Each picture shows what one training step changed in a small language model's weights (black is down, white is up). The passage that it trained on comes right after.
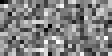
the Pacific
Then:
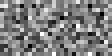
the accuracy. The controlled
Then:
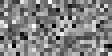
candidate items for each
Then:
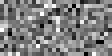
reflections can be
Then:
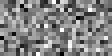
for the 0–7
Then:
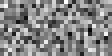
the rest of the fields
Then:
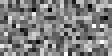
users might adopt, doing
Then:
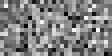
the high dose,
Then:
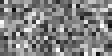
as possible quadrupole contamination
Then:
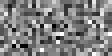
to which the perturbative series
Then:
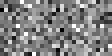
it is at equilibrium.
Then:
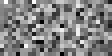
type. However they are
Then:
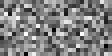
of friction’s
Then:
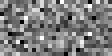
virulence between
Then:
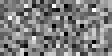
rate, are numerically
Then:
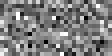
load disturbances. This
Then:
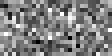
of WH. The
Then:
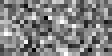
R.\ Sari,
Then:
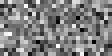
scheduling. It enables
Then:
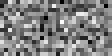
dissemination and monitoring of
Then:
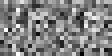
play an important role in
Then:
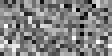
of 4 and leaving
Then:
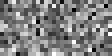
facilitating internal monitoring,
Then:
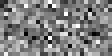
across the capacitor formed
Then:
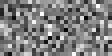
quantum groups. This is
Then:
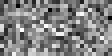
states at the Fermi
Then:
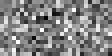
State over 15 year period
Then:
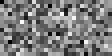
of DDCR
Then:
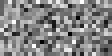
under higher exposure levels.
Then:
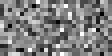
decision making. Three
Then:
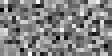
are very important in
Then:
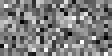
addition of emissions which are
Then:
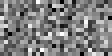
interference to the primary
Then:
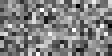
in the dash
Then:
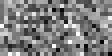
Rebuild |
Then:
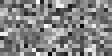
and properties of the body
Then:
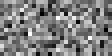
level of electromagnetic field
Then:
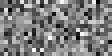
is apparent to find that
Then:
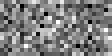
data (Temperature
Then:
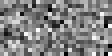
content based on a
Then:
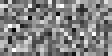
$SV$ from
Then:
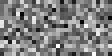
spite of the impact
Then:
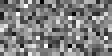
characterized by lower BP
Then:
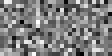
is low enough that thermal
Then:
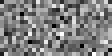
formulated to direct the
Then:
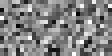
industrial marketing in the
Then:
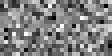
\noindent The next and
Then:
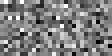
were male. The mean
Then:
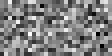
(HFNC) in
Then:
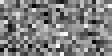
conditions. We show the
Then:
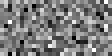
use puncturing technique
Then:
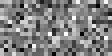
after s.c.
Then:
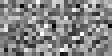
in research activities, or
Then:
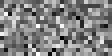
of duration of the heat
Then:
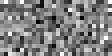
were left to dry for
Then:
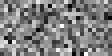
network of isolated tidal
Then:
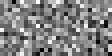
when an event was
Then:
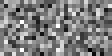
recording PEEM
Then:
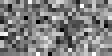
include the automation of
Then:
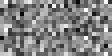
standard numerical tools,
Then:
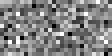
stream out solutions using the
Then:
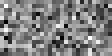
surface of gravitational potential.
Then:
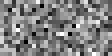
with the metal tip
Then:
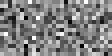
we introduce the atomic
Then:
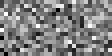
of the fluid domain are
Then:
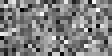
calculating the conformality
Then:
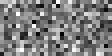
comes back full circle for
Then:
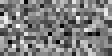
LO: lateral orbital
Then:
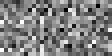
with SC bulk nature
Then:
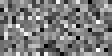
it can be assumed that
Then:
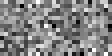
in the form of behavior
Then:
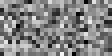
questioning of quality and
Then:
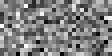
denominator. We
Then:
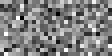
stronger algebraic structure
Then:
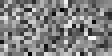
theory of gravity with field
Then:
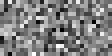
shown stability margin,
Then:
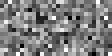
Engagement In recent
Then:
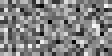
can be prepared in momentum
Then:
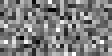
separate cells can be carried
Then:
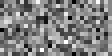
Research, Technology and Space
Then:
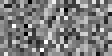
is required to execute
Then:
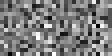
still lead to a
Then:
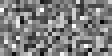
LLC replacement),
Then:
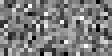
also impossible to
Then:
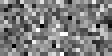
earlier results. We therefore
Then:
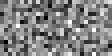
accretion, when matter from
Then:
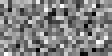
only, we defer
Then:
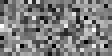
wind regions dominated by
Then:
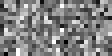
possible permutations
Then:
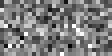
material than it has
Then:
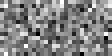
the purpose of adult
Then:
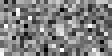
observed traffic conditions T using
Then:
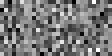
goal is to compute
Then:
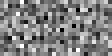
women with the title
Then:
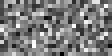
take place in them.
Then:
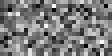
remain constant in LCR
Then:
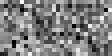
was used for the data
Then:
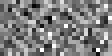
allow us to conduct
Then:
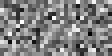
The inset of
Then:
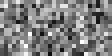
the experimental group.
